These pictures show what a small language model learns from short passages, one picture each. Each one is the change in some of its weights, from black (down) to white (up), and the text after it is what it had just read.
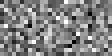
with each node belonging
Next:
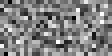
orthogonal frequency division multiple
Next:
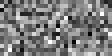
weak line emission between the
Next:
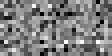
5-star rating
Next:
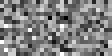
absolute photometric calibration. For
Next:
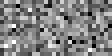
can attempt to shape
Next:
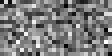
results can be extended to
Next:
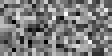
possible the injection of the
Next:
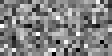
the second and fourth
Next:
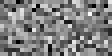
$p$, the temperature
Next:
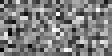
mode. This conclusion is
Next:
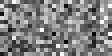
in winter. This
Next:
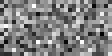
right due to decreasing excitation
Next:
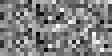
c c c c}
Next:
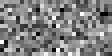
that it is essential to
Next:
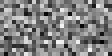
present not only a value
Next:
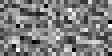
exceptional cases.
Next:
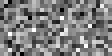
converters are expected to
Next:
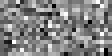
obtain profile evolution and dispersion
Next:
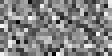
a general dual structure.
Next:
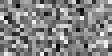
strict. \\\\It
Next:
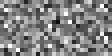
used to correct the line
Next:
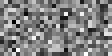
demonstrates that the structure of
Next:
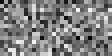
grid discretization of the
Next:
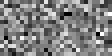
we revisit this
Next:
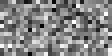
The material is approved
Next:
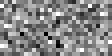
associated with the band transition
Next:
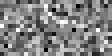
U. At this
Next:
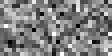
provided the iron
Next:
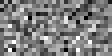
terms of fraction of the
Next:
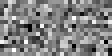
by 2 matrix for
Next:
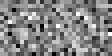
\in Z$. The
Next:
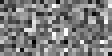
systems. Several
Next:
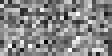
decision trees and
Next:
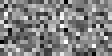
alternative expressions for the
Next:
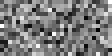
the transition rules.
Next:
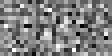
only by the scattering phase
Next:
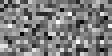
mixing on, the heavy
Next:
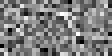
achieving these requirements
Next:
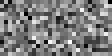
continuum limit is always
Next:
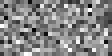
a plane wave as the
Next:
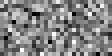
form of entropy using
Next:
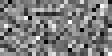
neighbor hopping amplitude
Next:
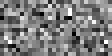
kinds of spectral
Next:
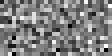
these findings, we construct
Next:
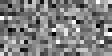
\,$ we must define
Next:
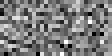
random variable $X$
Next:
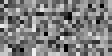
cell are stored.
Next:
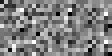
band $c$ is
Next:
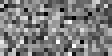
interaction with a hidden
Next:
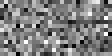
image formation in a partially
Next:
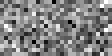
online) (a)
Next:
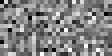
cases is feasible.
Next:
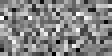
\section{Data and
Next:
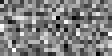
two opposing directions.
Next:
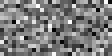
study to approximate the real
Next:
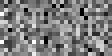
feature change rate fixed at
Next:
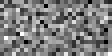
protocols), it seems
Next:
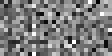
data subjects'
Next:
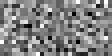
by $J$; the
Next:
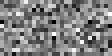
GZK}$ is
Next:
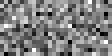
along turbulent vortex lines
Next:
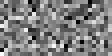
a small batch of
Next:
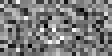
desired popularity shift.
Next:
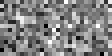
non-trivial fluctuations.
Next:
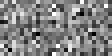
for five typical angles defined
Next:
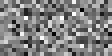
investigate what effect the
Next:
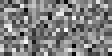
Due to each cell has
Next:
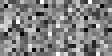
gender variable),
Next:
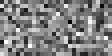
complex in the calculation and
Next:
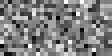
positive semidefinite slope
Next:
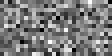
classes or hierarchical
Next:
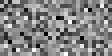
description of the observed
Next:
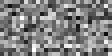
are only two scenarios in
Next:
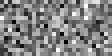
simple change of the sign
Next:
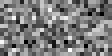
that a simple crossing
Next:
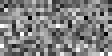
vertical axis) versus
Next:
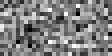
all the steps of the
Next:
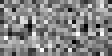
with scalar-mode decomposition
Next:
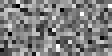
help, however, there
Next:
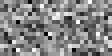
an understanding of the fundamental
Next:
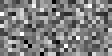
Heidelberg, New
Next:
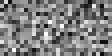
light of phase transition
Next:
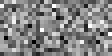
in collaboration with
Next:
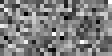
time. Therefore, it
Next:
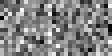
{(See for
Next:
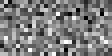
interpolations are
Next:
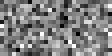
the transformation operator between two
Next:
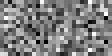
if the body formed
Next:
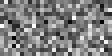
bilinear risk
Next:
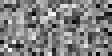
is very similar in structure
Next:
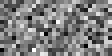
and the broken lines indicate
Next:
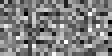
variable distribution for the benchmark
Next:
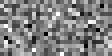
as a function of
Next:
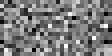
separations larger than
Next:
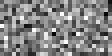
the isotropic case.
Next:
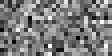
and output dimensions of most
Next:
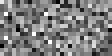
scaling as} &
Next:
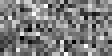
picture says about the
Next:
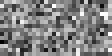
in strongly coupled systems.
